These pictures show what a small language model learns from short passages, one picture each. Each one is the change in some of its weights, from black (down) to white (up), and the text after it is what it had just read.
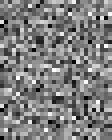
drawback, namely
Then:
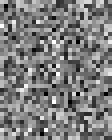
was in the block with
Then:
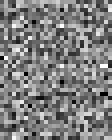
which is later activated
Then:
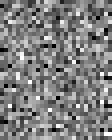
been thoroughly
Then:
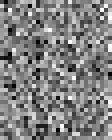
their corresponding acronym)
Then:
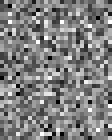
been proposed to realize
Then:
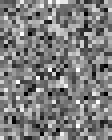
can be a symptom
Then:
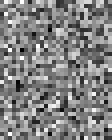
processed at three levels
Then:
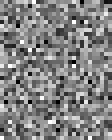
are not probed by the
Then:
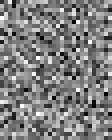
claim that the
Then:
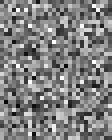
in the evening, particularly
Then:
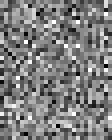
clergy; Wilson
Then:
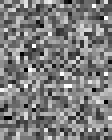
any systematic variations with
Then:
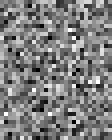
appears a little more
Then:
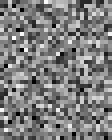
an indicator that is
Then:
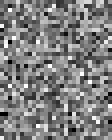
by order to find the coefficients
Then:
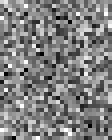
lack of CAMHS
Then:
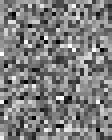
a major shipping
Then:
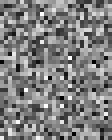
the conduction band at
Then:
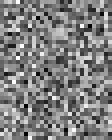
on the application. However,
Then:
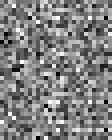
can easily be combined
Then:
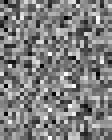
Phys. Lett.}
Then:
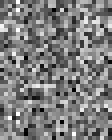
represents and how you represent
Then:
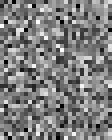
questionnaire) and
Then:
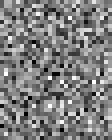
multiple projects and folders
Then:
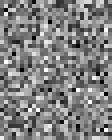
arbitrary angle $\alpha
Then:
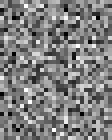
the quenched approximation.
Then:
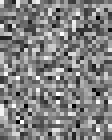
The patient received external
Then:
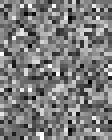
left to the right end of
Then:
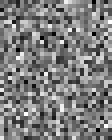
at a moderate level
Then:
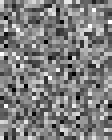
have the same properties, and
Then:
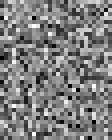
for area of mass greater
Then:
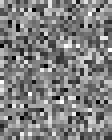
First dorsal fin
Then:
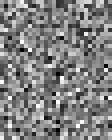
sample are reported by the
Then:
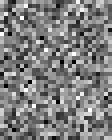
1 to n \\ do
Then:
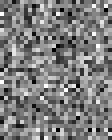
sciences may struggle
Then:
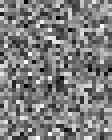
and DRACO points
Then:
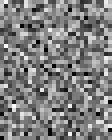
(at any age) with
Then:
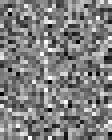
by \begin{equation}
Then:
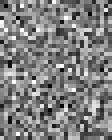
consists of Eight
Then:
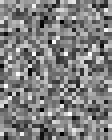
formulations produced significant higher
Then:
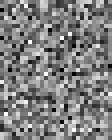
condition for $\hat{\bm
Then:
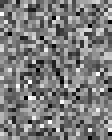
to the ones with $k
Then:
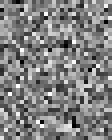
by increased Arousal
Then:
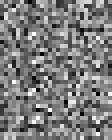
plane and the movement of
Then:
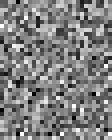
percolation formula
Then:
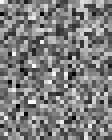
the health status and
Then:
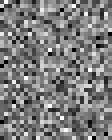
27 Graduate
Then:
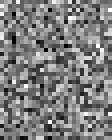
the chamber through a
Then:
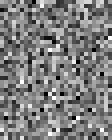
step between 0.4
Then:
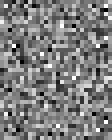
to synthetic kajal
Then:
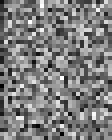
movement of elementary particles
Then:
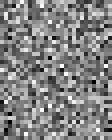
correlation coefficient between the slope
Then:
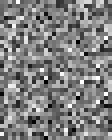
on the pairing model
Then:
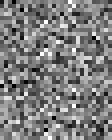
a good criterion for
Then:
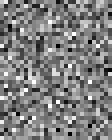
(P1) falls
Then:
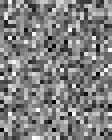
light curves from large-scale
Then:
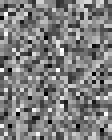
case of $N =
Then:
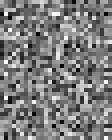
such as Normal distribution,
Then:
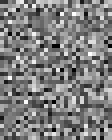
sensitive to the frequency
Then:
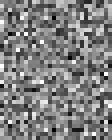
initial configuration we use in
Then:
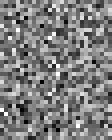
by then there were no
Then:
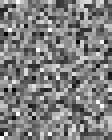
is the following evidence that the
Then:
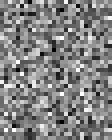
training process results in significantly
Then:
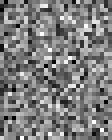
coefficient ϕ_2 is
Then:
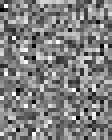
residential zone Table 2
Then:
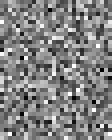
Beyond service-level
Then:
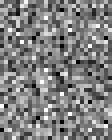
region $\Lambda \lesssim
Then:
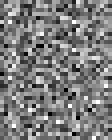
of Physics, University of
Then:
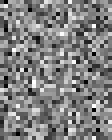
dashed line), the model
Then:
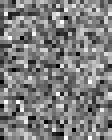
such as Docker for
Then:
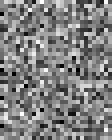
consideration technology and consumer
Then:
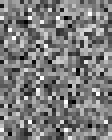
regime where the LJ based
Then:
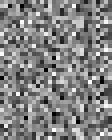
provide such appealing
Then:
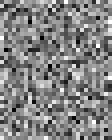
optimum pumping
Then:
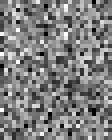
model uses a mix of
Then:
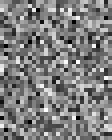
Research: An Alternative
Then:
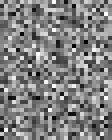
diverge signalling
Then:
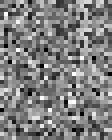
relation to the topological
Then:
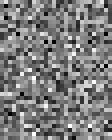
for various m/z
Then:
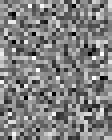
equipped with a
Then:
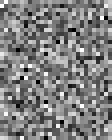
change in behaviour is
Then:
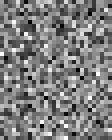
1989 to reestablish
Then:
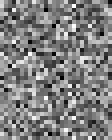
1, the study revealed
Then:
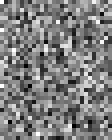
according to ISO 834
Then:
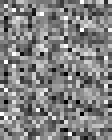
{\bibinfo {journal}
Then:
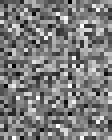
imaging beyond the resolution of the
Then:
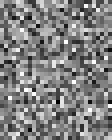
cycle. To achieve maximum
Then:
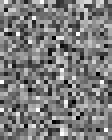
all the spectra also with a
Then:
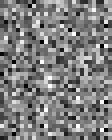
length scales also complicates
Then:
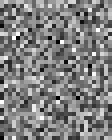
perspectives of nuclear technology
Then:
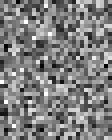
perception of information,
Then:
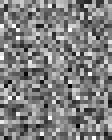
need for targeted environmental education
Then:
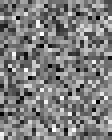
of the so-called
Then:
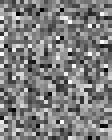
GRP N Mean
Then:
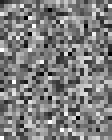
of parasites by about
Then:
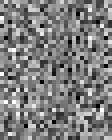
blend technology with appropriate
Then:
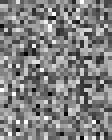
in bringing the
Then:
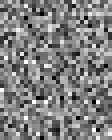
is unlikely to
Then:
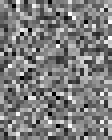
processes with electrical and thermal
